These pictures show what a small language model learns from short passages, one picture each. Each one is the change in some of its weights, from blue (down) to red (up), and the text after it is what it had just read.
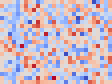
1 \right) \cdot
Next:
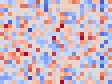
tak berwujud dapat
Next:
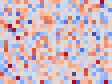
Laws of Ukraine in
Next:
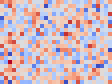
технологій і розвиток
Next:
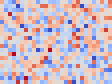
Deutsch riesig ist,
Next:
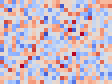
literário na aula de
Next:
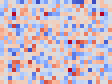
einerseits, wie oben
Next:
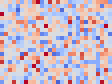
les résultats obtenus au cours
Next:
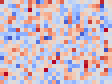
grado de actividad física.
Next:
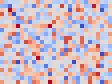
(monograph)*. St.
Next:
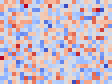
audio, tv y
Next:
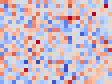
стратегії в умовах
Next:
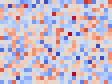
27 Mayıs sonrası
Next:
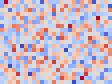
de Recursos Humanos,
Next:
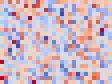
Andronicus* mostra
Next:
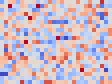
В. А. Расчет
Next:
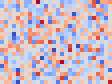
de conformación, producción y
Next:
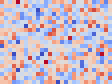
har biri ijtimoiy munosabatlarning
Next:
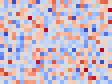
mumkin.¹ Tarix
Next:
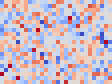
application in activities
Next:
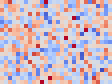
Также увеличивается
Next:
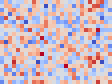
Learning Methods in a
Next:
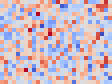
literaria como la compleja relación
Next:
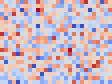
das vontades, mas das
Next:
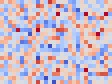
até mesmo parte teórica e
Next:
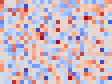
a partir da coleta de dados
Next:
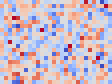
vagy maga az
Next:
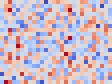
sho'rlanish darajasi va
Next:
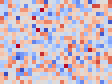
on immersion in a
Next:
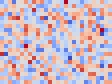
Accountability and
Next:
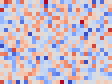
общество, информационная
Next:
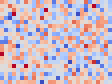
– fanga fransuz
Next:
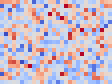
mavjudligi ko‘rsatadi.
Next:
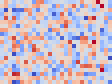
is possible to identify
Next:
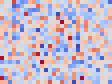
urbano, deixando de
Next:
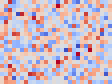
plant quarantine.-
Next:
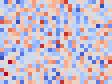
vazirligi tomonidan boshqariladi.
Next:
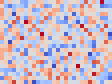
Volume 28 - Edição
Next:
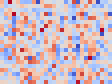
форма рельефа
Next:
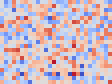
mapeo de las localidades
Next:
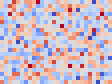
– “Овертон
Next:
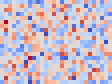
ошириш, ташқи
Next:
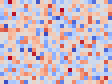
успешнее за
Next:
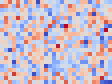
obyekt grammatik
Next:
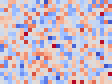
desenvolvimento. Por fim, a
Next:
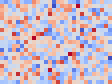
EM PACIENTES
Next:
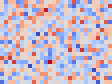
dever de indenizar,
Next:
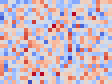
attivare neanche
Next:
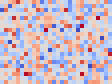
través de los canales visual y
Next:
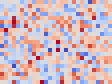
ятрогенного повреждения
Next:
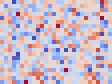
Araucariales, ordo
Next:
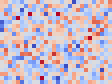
Rede Pública Estadual
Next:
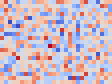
professores de inglês,
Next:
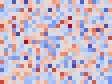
estimulen la participación
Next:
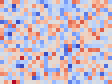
ramo de atividade a que se
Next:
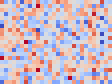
як основу для формування
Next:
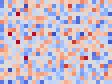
turuvchi nutq turi ekanligi
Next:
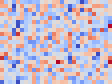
jaminan bahwa telah
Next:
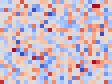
отметить, что вопрос
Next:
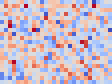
Qalandarovna, Y.
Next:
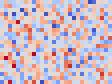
жиноятни ҳисобга
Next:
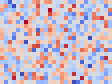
de projetos arqueológicos,
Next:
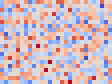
отечественной и
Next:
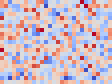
Surber spielt das
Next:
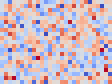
особливо міцний і
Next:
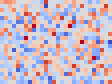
странах будут
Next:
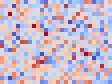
Fonte: Autor, 2020
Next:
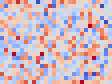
стиль исполнения
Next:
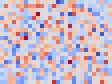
ustuvor yo'nalishi
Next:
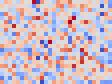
- Волженцева,
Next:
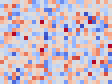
kabilar o'qlar
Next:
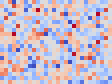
Jonibek Ismoil
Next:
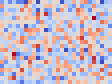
kann, ist schon oben
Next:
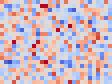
se aborda como elemento
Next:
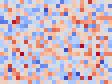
revanchist city*.
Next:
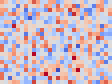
și din sindicate și
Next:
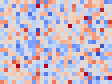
- bo'lajak
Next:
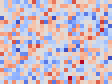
Shoir bu davrda
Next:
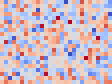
models for black and
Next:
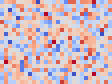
бошқа неъматлар
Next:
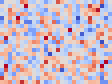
quality of education, virtual
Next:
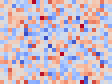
système d'alimentation des
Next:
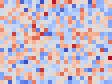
Femenino Media Se ha
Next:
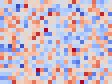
IA educacional pode atuar
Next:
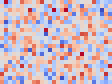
декади травня до
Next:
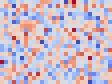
№ Nav tizma
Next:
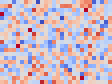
uma resposta protetora
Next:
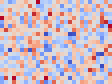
стоками від приватних
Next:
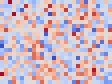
по прослеживанию
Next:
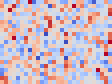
ташқари ишларни
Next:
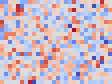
etuvchi oliy
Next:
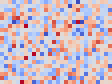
önemli katalizörlerin
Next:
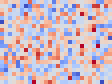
que *Egas* fuera
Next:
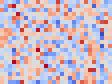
сфери їх призначення
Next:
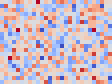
influencia en la cantidad
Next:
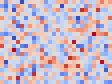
mudança na forma de o
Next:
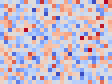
eroniy tillar guruhining
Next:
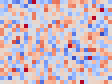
throughout Europe and
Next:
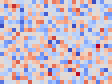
beradi, balki jamiyatdagi ijtimoiy
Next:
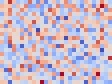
oila a'zolarini
